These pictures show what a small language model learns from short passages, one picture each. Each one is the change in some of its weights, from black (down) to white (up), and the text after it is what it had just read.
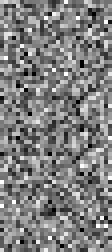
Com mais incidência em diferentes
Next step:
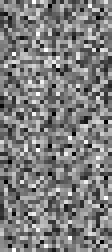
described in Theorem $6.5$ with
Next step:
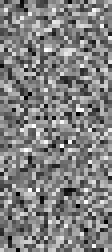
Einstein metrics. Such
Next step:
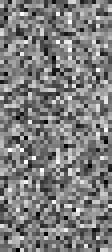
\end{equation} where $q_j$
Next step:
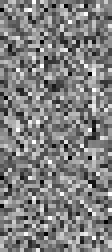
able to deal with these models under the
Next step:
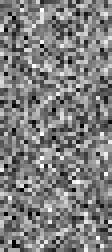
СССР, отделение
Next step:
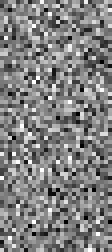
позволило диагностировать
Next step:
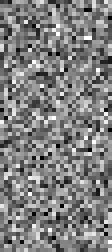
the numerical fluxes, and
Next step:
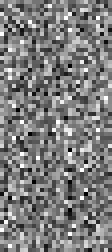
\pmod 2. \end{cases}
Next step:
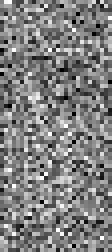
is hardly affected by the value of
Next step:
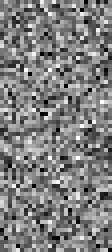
of modern mathematics computer
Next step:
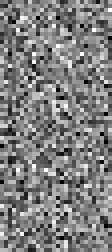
tajriba almashinuvini
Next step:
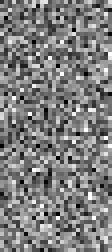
селян, що з боєм
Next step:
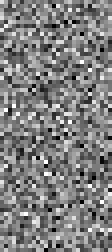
de conocimientos el 65 %
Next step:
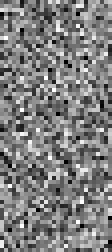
of type (\ref{potentiel avec
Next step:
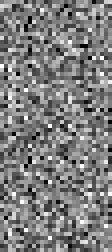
Mamarajabov Samandarbek
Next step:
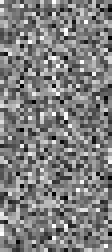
gibi büyük bir
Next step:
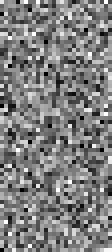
Let be $\{x,y\}$ a cartesian
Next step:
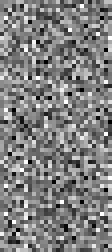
qahramoni Sherzod
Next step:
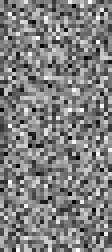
requirements of the sufficient condition. Because
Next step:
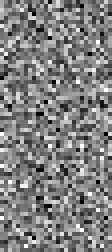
de los tejidos de la mucosa
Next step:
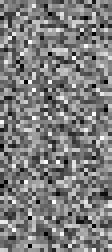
Daten archiviert oder
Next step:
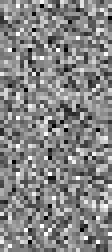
sectores de ocupación del
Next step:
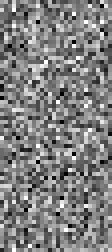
by $|x|$, is less than
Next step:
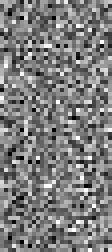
Hauert HGB siehe
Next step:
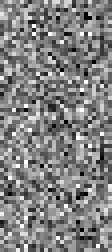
de medicina, obteve-se uma
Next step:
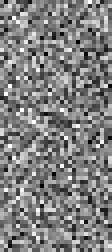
generosity in reviewing this paper.
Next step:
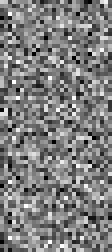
base of neiborhoods of 0 in
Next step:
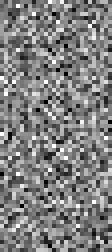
define critérios temporários de
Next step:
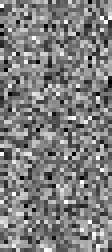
component containing $v_0$. We will denote
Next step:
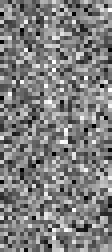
bo'ladi. Korpus –bu bir
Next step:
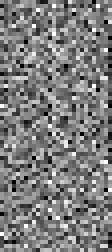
baham ko'rish masalalarini
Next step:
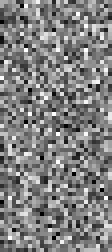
S}$ is independent of the particular faithful
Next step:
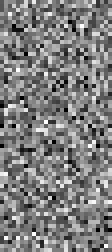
la sala). Las preguntas de
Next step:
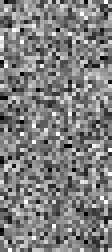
$5.2\times$ faster than
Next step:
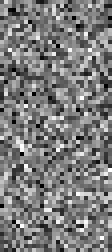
Higher Education «Donetsk
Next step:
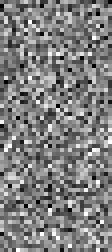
Hwang.~\footnote{In a
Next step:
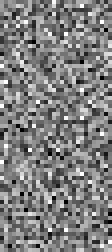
deosebit de important să-i
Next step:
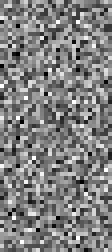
conclude that, for every continuous function $f$
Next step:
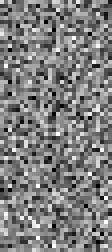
natural number $m$ have a canonical decomposition
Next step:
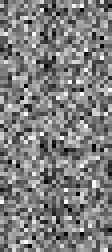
(this gives unconditional cases of the
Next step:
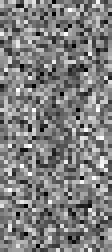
$\hat V_*$ coincides with the value
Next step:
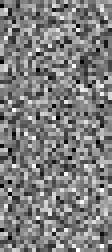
эга бўлган барча
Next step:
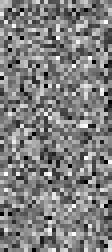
$\al$ is a 1-form let us use
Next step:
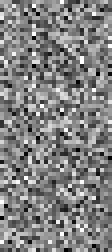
se recuperan mediante la
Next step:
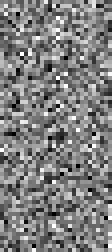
maxsus nazariy bilimlarni va
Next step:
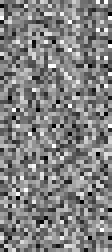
constitución de un nuevo culto,
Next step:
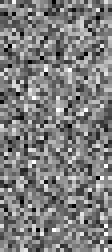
0 \}$) and to the properness of
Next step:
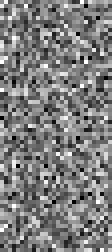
{\cS} {{\cal S}} \newcommand
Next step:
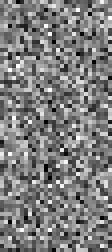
señala que los vacíos y
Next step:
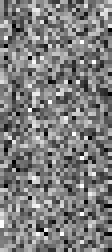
речь // Новое в
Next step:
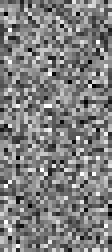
side with the help of the nonlinear
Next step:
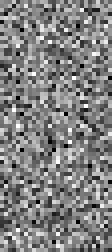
a random vector $X$ that satisfies $Prob
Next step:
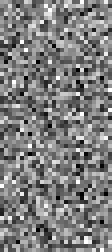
E (N-koordinaatti)
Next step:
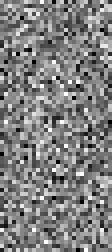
(respectively forward, backward) solutions
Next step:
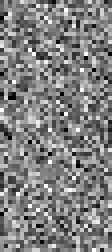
of accuracy, efficiency and
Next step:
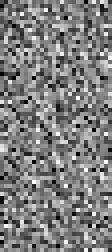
Toshkent: O'zbekiston
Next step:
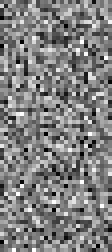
línguas de imigração.
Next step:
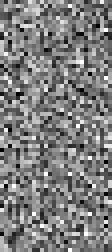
only a slight weakness in our argument
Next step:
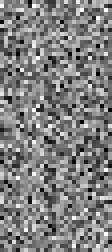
shows that one of the nonnegative integers
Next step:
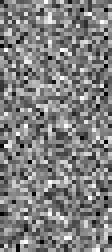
similar. However, the outcomes of this
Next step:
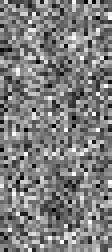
$\phi$ is $C^{\infty}$. On the
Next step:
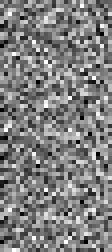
д.ф.н., профессор
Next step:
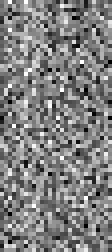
unsatisfied over these phases also has
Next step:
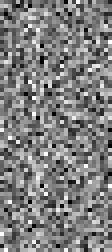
In the next stage, several
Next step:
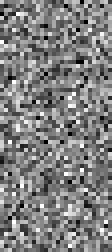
$\pi$ (length); \item a function
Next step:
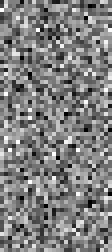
Schwein das Nilpferd das
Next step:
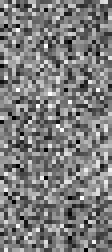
\maketitle \section{Introduction}
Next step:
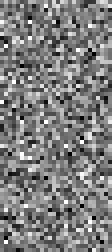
for $\re(s) \ge \sigma$.
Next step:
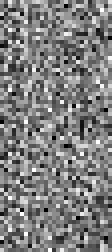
ўрта таълим ДТС
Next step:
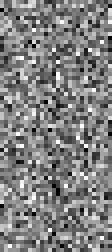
de desarrollo del proyecto
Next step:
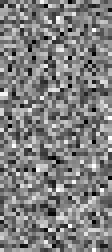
został zaczerpnięty
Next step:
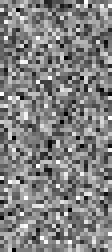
для перевірки результатів
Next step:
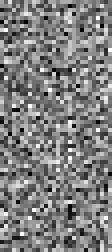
\forall i \in \ZZ. $$ Then we
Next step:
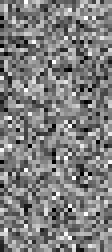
docentes varones. Por
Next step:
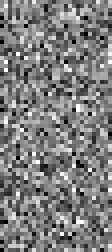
poloneses faziam, (...)
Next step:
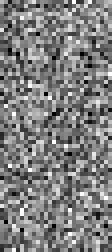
$u\in \Omega$ which is a compact
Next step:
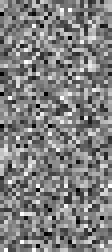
celui-ci, au mépris de
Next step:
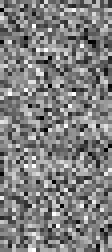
application are noted. A brief
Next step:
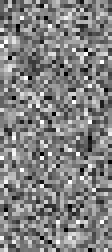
If $\pdim X < \infty$, then by
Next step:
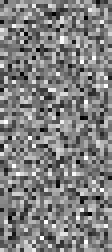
valori văzute ca entitate
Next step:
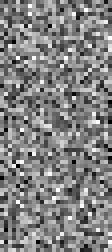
tizimga yetarli ko‘nikma
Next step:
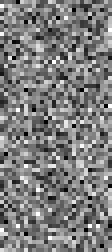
positive scalar curvature, then we have
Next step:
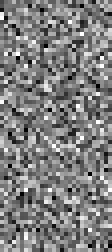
per portare in pareggio un
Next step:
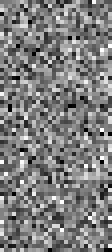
prędkości wentylatorów.
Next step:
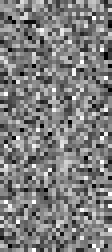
ishlatishni ham san'at
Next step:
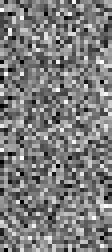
Корпоративная социальная
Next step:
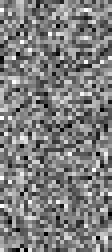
\caption{Change of message
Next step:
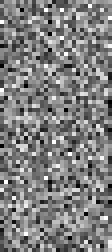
ashulalarning to'liq
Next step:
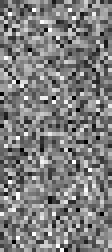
solution, otherwise there are no solutions. Thus,
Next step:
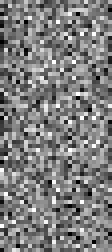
correspondences $x_i\times
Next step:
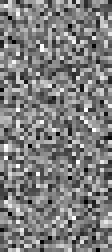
to admit such a solution, expressed as a
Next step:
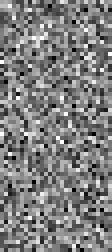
marked by tradition, nature, and
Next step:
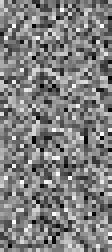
я концентрую свою увагу
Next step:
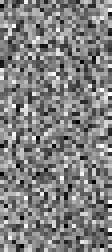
деятельности и приравненных к ним
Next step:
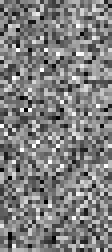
Dieudonn\'e's work,
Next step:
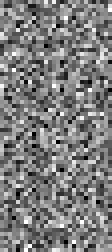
Metodologiya Tadqiqotda
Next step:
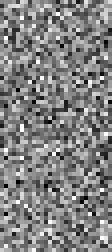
иностранному языку //
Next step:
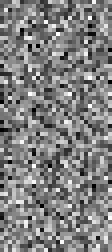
atividades agropastoris durante
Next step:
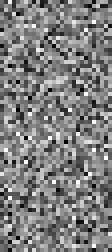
Basing on these distributions, we explicitly
